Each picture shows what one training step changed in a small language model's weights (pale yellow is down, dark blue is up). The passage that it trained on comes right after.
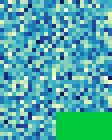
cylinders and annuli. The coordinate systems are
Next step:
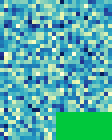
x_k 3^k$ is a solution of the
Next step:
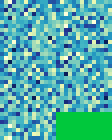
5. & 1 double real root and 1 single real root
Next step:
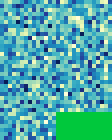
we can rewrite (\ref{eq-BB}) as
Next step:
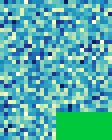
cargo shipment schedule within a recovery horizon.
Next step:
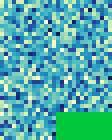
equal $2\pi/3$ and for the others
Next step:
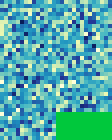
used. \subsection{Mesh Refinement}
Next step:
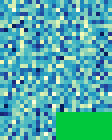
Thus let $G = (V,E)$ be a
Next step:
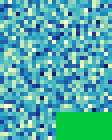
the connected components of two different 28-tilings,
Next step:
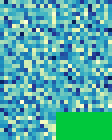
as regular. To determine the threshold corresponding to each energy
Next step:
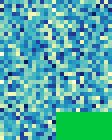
i.e.\ we have an orientation preserving diffeomorphism
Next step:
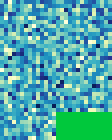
infinitely many lines~$\tilde L$ passing
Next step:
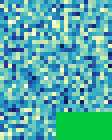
a 3-vertex} We prove the following, which
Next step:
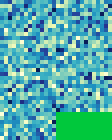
is an order $2^a$ subroup of the
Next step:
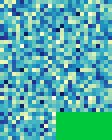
\subset W$ is greater than its dimension
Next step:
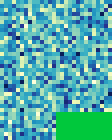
is the Lagrange multiplier. In order to meet the constraint
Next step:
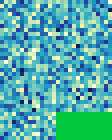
\limsup_{n\to \infty}
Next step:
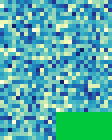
and K 67961.}\newline Alfr\'ed
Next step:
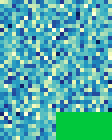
n\to \infty\,. \end{equation}
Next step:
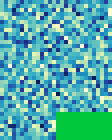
{\it $\Psi(x\otimes f) =
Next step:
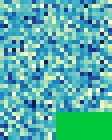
block is derived from the skew-symmetric blocks of the input
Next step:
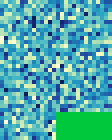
of elements in $S$ is called a
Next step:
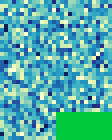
the operator $\frac{d}{dt} -A$
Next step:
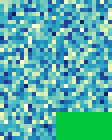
to a commutative diagram \begin{equation}
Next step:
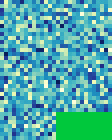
has kinks on the whole $ y $ axis for
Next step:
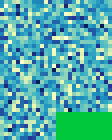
identity for three $q$-integers. Thus
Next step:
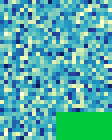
for $k=0$ this results from the fact that
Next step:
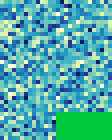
They will play an important role in the noncompact case.
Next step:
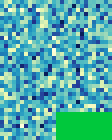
a Baire isomorphism $h \colon X_{0}
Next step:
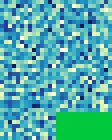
$r<R$, and the distance between the
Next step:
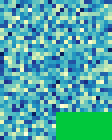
$a$ and $b$ be any two elements in
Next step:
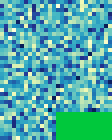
as follows, \[\tau = \left(
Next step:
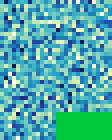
subspaces, uncertainty quantification. \paragraph{2010
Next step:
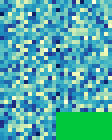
(indicated by the change in the optimal cost
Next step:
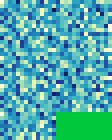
$(\omega\mapsto\omega (t), t\geq
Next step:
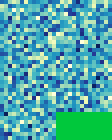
\emph{first incomplete moment,} defined by $
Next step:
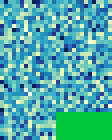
point in their support being of multiplicity at least two. While
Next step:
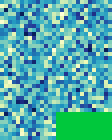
lots of white space and well-displayed
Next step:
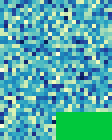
$K(X)^{p,*}$ is a resolution of
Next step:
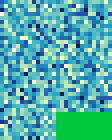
same argument holds for $\{ H_n(x) >
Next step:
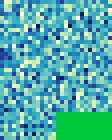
outside the origin, $f(0)=0$,
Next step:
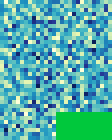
had evidence of formulas for a wide variety of problems of
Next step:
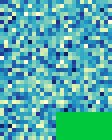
usual properties for $X,Y\in
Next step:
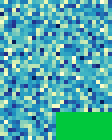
the question of finding conditions on the initial function and on the
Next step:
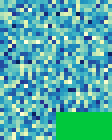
$\overline{b} \in \dom(p)$,
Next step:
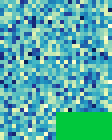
of smaller diameter. This shows that
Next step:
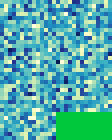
\begin{subequations} \begin{align}
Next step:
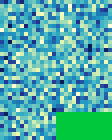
image of the closed domain $D_s\subset
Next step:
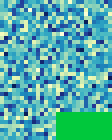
$\mu^+\times\mu$ to $\theta$
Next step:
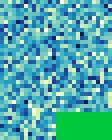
we have $$x_{1^\prime}\otimes
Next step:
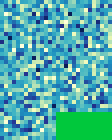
the optimal strategy changes from $\mathbf{x}^{{\scriptscriptstyle
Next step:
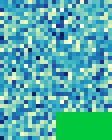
to its efficacy in preserving edges - a property
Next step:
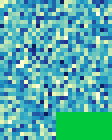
of a combinatorial bijection [\RefFo]. Ever
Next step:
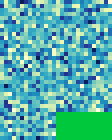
a finitely generated graded $R$-module. We define
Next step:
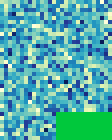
is sufficient to show that \begin{equation}
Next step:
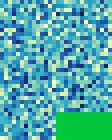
\end{equation*} in $\Np(\fX)$.
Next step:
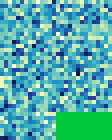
using linear algebra}\label{proof:simple} Recall that
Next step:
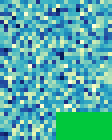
the $k$-ary $n$-cube. Jin
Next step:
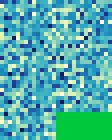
criteria therefore remains a key challenge. In addition,
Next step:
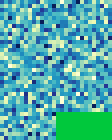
degree $\delta -1$ satisfying $ \delta
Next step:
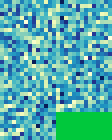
by Sage. More concretely,
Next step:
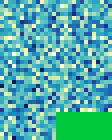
for certain automorphisms of algebraic groups. ~ Now we turn to
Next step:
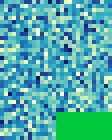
Passing to a subsequence if necessary, we may assume
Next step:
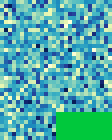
it appears that many more identifiable sub-models can
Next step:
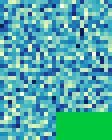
for $H_{22}$ for the adapted boundary functions
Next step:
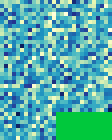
\label{3-1} \end{equation}
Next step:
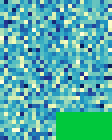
a copy of $S^1$, say
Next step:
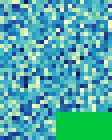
a second task, we seek to investigate the
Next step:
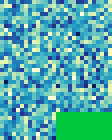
b' \in \mathcal{G}^*$ for every
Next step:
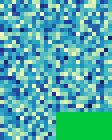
\advance\ycoord by -1
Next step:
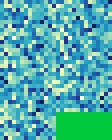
since it is a general situation where the action of
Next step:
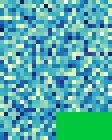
/I_i)_x $ of the localizations
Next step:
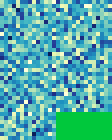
= \ I(Ju), \qquad u\in
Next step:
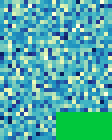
incompressible MHD equation based on a
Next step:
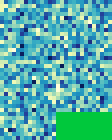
Dym and McKean. Despite
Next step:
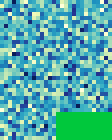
Note for the second step, if $\CL$ is of
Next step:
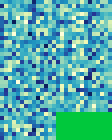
kernel density estimate. Generation of random variables from the
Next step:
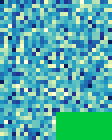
data ($\sigma_y=30$, about
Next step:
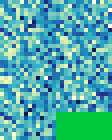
die Classenzahl quadratischer
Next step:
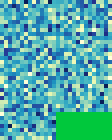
point on we will assume that $n\geq
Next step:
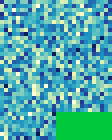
\right\}. \] We can now define transformed dependent
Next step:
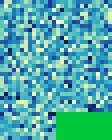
and compressible primitive equations, were firstly studied by
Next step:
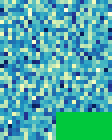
to Brooks [1], are used in order
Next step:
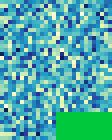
in cases where the solution converged and the matrix was
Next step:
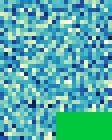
Levi decomposition of $\p$, with $\el$ the
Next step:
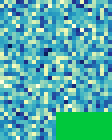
\vskip 10mm \begin{thebibliography}{100}
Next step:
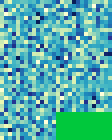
\end{remark} \begin{remark} Random
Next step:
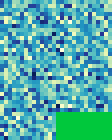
left hand of the global problem and the second part on the
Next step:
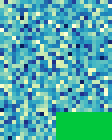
transform given by \be\label{varphi}
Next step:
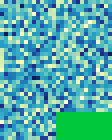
have $\widehat{\pi}_R \in
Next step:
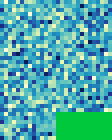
In order to obtain high order of accuracy in space a nonlinear
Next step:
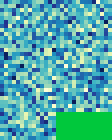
$n_\alpha$ is the greatest integer strictly
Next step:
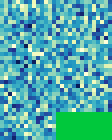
form we find that $$ \frac{\partial}{\partial
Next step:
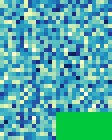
any two such components, and Breaker has at
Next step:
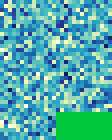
and new sets $S^{\prime}(v)$ are
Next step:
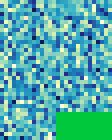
appropriate sign convention) the number of points where the two
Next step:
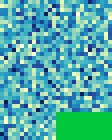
is a circle with the center $(A,0).$
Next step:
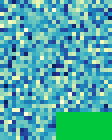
Ritz values, cluster robustness. \hfill June
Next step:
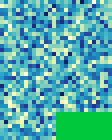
is a (unital) locally convex algebra endowed with the
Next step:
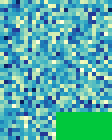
\dr s\neq 0$ (principle of
